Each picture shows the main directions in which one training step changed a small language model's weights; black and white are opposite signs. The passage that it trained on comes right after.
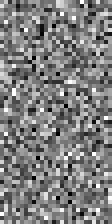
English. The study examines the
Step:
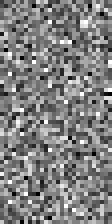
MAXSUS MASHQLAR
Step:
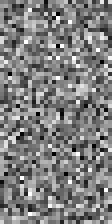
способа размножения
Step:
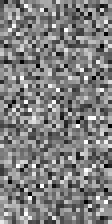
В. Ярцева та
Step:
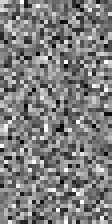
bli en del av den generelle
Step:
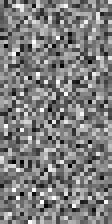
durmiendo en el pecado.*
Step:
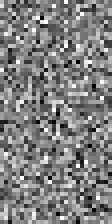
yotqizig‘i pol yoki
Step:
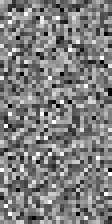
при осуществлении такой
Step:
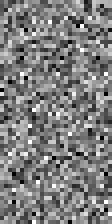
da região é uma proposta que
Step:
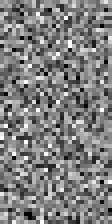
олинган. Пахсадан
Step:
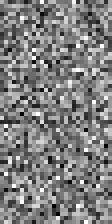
del arancel establecido por
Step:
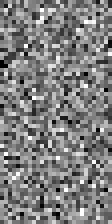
no trabalho, sugerindo que a
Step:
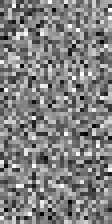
foi o de escala resultante do
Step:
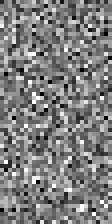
crear una fórmula para
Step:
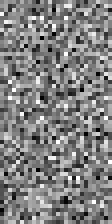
*Guided Writing* ay
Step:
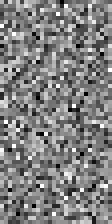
zichligi yuqori bo'lganligi
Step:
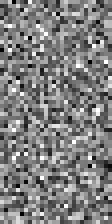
дағал озуқалар
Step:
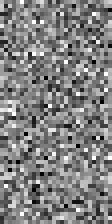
Areia Grossa: 1
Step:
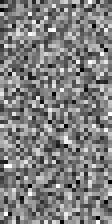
first published in
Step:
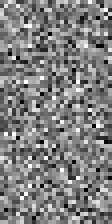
onda-partícula [10],
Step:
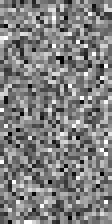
resume la ideología básica
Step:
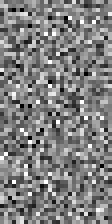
от момента включения
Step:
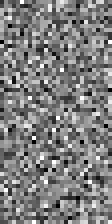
ibu dan bayi hingga di
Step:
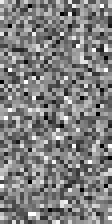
den Alltagsstress zu
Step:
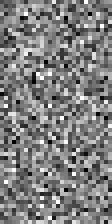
de produção em obras maiores.
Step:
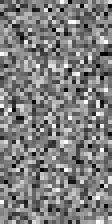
jornada podrá referirse a
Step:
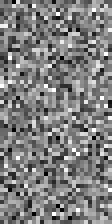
they make the additional
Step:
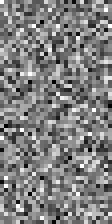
2018 - Lei da Importunação
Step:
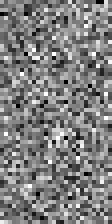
este probabil să aibă ca
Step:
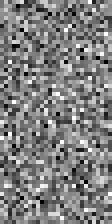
qator ruscha so'zlar
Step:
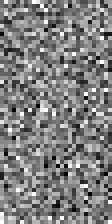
bertujuan untuk menggambarkan
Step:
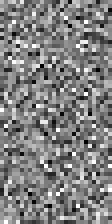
bo'lishi kerak: -
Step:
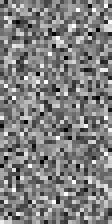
Qarshi davlat universiteti Z.
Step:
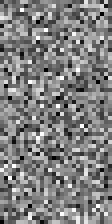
«диаспорой» или в
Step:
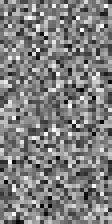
va ota-onalar bilan olib
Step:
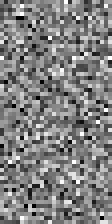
legislador y el TE lo
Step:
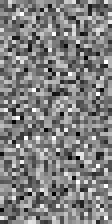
усложняется и т. д.
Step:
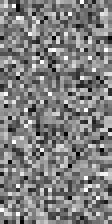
nazariy ma'ruzalar:
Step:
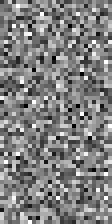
árbol del paraíso he de
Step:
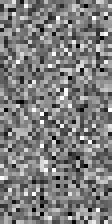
la pretesa, da parte degli
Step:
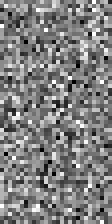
зміни базисних факторів.
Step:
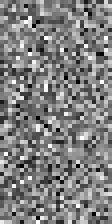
поглинання на рівні
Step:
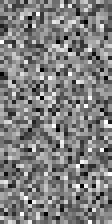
ліктя після ураження
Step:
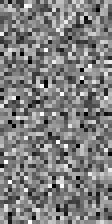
***, ** y * indican significación al
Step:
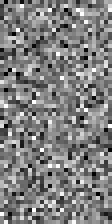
kurrasidagi barcha insonlarning
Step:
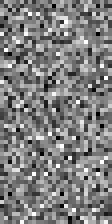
de estudios? R. Un FP
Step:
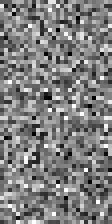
Ushbu ishda ta'lim
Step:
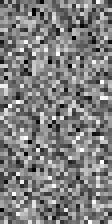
y la opacidad de los otros;
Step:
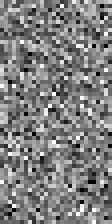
20 años después de su
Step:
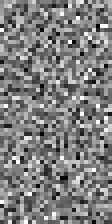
indivíduos, grupos e
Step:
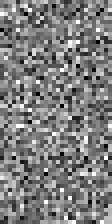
Гурфинкель Ю.И.
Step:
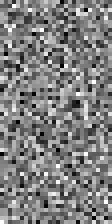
судов: пособие. М.,
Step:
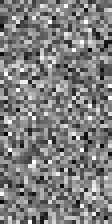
climático, sino porque
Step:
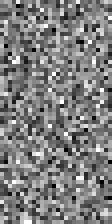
din acești trei termeni
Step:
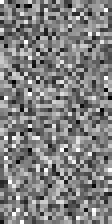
младенцем Христом на
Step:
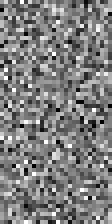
yang tinggi terhadap
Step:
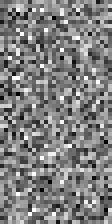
зору від контрольних
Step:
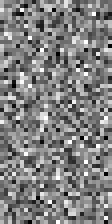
uma leitura geográfica da
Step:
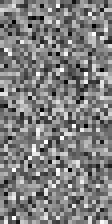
dos consumidores em destaque na
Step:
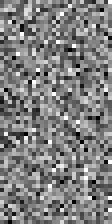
o contraste sonoro. Dentro
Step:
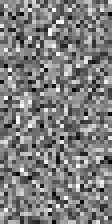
бўлиши мумкин.
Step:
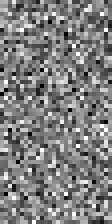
um componente muito relevante na
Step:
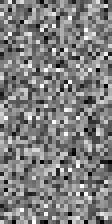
contribuyentes solo necesitan
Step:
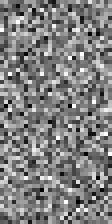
liberação de fármacos
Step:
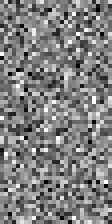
asrning 20-30-yillari
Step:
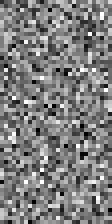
integral de los estudiantes, debe de
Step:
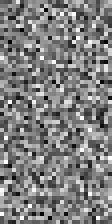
marionettes RRW
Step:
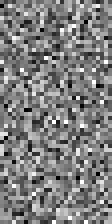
constituciones, reflejando la
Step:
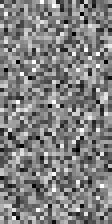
os níveis de ensino e a
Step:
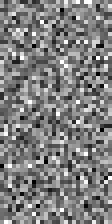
ahamiyatga ega ekanligi
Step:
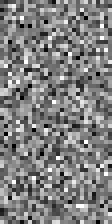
como uma urgência para uma reconstrução
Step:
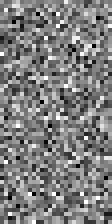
Revisão documental da literatura
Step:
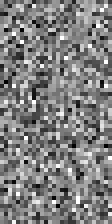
miqdori chegaralab
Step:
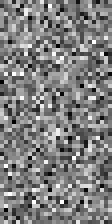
l , кенглик b ва
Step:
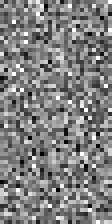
педагогічному навчальному закладі,
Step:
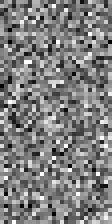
Umid Shoymurotovich
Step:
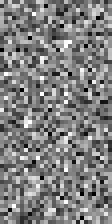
инженерия, өнер
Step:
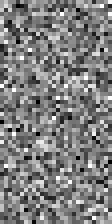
estas realidades. Por último,
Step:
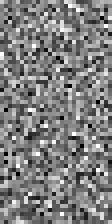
adalah kemampuan berpikir
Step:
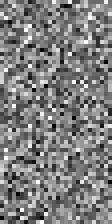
выгодах: - снижение
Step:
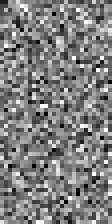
Hasil evaluasi ini kemudian
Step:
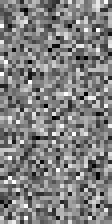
ser oportunidades que pueden ser
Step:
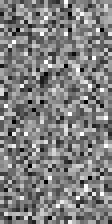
Yusuf payg‘ambarga
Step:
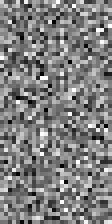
fazilat ham bor – ular
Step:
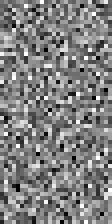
percepção de Freud de que a
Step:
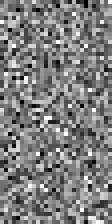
регіонів України. Але в
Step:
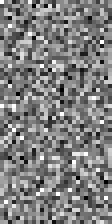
дуже численна,
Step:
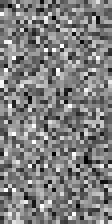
romanlarigacha tabiat bilan
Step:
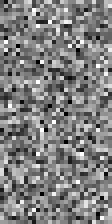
en la evidencia puede ser una
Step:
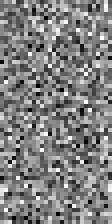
cu dimensiuni mai mari
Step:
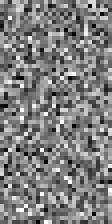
ontologik metaforaga duch
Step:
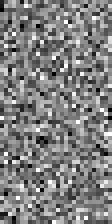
talabalar nafaqat ingliz
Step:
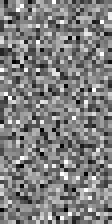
спонукаючи до нових
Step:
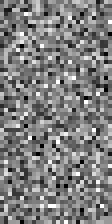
del aprendizaje, conductuales y del
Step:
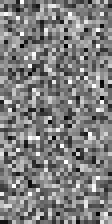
рослин, з яких особа
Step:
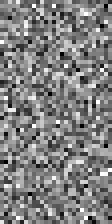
possamos começar, então,
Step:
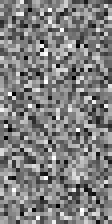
decisivo, capaz de marcar
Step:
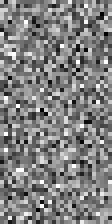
cierre en la línea
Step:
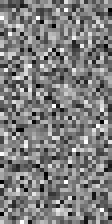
активных форм и методов работы по
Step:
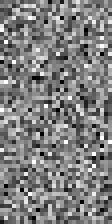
A falta de dispositivos
